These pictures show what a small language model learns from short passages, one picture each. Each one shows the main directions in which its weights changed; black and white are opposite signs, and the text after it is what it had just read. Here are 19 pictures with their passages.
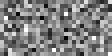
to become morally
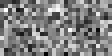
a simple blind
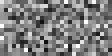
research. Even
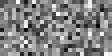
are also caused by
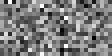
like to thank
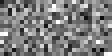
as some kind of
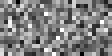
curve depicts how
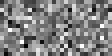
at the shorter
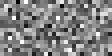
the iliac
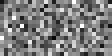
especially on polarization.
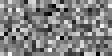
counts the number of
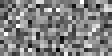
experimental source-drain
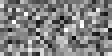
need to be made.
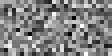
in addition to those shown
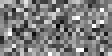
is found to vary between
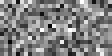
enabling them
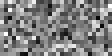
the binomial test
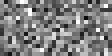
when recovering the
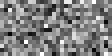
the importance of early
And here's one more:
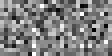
treatment quality. When
